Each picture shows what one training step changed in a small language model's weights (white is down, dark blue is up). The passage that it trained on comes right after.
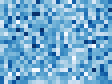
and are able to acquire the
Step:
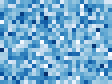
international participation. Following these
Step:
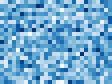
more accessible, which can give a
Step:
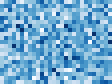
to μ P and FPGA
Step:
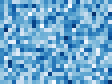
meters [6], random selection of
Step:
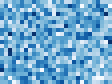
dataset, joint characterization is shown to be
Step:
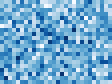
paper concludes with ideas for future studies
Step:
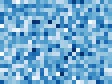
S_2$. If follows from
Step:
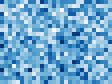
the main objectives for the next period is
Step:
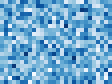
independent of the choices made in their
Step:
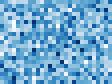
Schematic illustration of composite
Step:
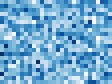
$$ \begin{equation}
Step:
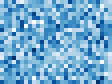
Groups I and II, and
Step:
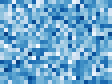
of the Five W's (and
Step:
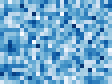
OPEX Operational
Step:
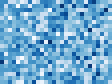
frequencies and stability of a coupled
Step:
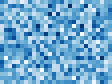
if and only if the map
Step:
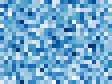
^{3,*} and Angelo
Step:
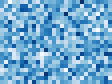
order Hecke character $\chi$ of
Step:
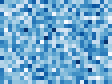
the linear model of stable moduli, which
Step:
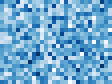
their entries equal to zero. The input
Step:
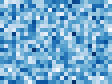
WT and KD cells were mixed
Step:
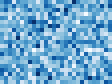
of Village Heads,
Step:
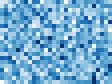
nanopowders with properties aims
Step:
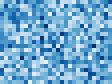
The intangible capital plays a
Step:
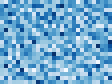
anhydrous glacial
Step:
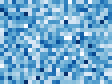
node in the output layer) was proposed
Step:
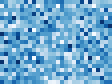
Exhortation of the
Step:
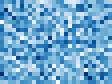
coefficient of performance (*COP*),
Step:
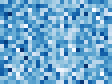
from an approximate Newton's method on
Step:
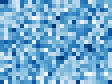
Interpretation of Hepatitis
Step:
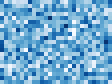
$N>0$, for which
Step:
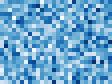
with NSTEMI-ACS
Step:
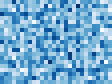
was statistically significant pattern of
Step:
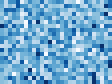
if there exist faces $\sigma$
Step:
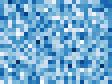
may be improved by increasing the size of
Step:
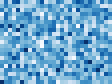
NF-kappa B. *J
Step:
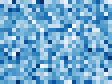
of water plants do you see?
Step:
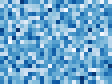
always been done. Instead, they
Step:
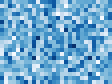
this study are available from the corresponding author
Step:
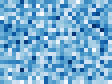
$1D$ Agmon inequality}
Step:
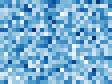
surfaces. Once the master equations
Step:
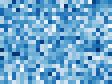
level of accuracy of character recognition. A
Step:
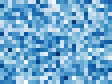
in this study are not publicly available
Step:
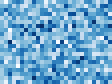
we assume $\int_\Om
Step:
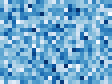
many studies show that queer individuals are
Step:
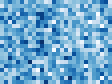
get engaged in acquiring necessary
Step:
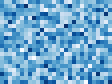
tomatoes are ordered more
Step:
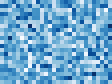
and Shubin (2005), which
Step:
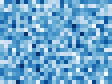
{\bf Abstract} We describe a
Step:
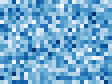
of your system. This may include
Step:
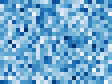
the angle $\al$ is almost the
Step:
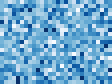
first principles. The canonical candidate
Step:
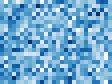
Delhi region related to Support
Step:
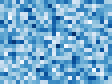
allowing the identification of the most
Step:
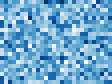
provide for the practical implications of decisions
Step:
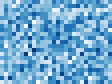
with localities, dates,
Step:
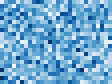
is a key requirement for sustainable
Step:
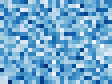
natural meaning of the text being applied to
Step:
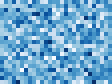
level caused by natural hazards.
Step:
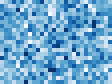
is given by figure 8. Figure 6
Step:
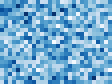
the remaining control intervals ($k >
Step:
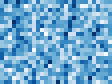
Computer Applications & Quantitative
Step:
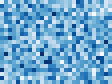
the carotid sinus
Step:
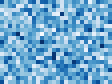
the three financial monitoring techniques are conducted
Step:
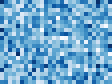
its recognition). Evidence shows that
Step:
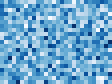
in Tables 4-6 when
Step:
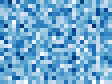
sheet (Ongore &
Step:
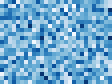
and biological activities of endemic and
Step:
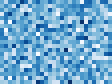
randomly perturbed vector%
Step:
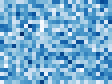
as a compact, invariant set of
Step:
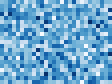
suturing nasal
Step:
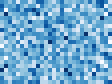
is in fact ubiquitous
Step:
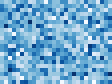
1) the reading comprehension
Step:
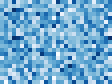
for peer review procedures and open
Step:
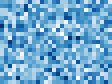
explicit constants obtained show that if the height
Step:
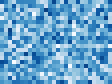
$\sigma$ is a composition
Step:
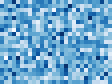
and $t \ge 0$
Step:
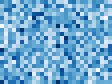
\newline Pian dei
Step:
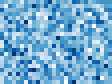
development environment, SmartLab,
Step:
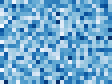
MRI Spine and Brain
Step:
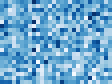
\hspace{5mm} x
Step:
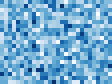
following suggestions to bring improvement in
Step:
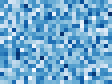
Case 1.} If $x \in
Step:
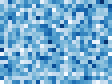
holistic model, to gain
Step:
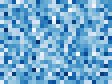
for rapid examination of surgical
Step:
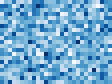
in a neighborhood of the origin.
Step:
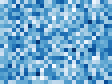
of professional networks and collaborations, which
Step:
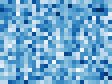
harder to control using localized
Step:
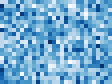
is therefore impossible that Mark
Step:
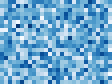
firm and develop expansion strategies for the
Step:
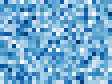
widely used. ELISA has
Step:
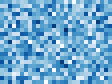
we associate a copy of
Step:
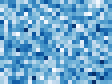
discuss minimal primes over permanental
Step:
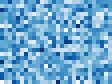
signaling; SL,
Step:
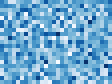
quite hard and complex to be applied with
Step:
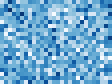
policy. The relevance and importance of
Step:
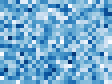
principe de cette démonstration de
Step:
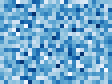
and 85, respectively. During
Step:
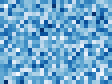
skills in students and discourage
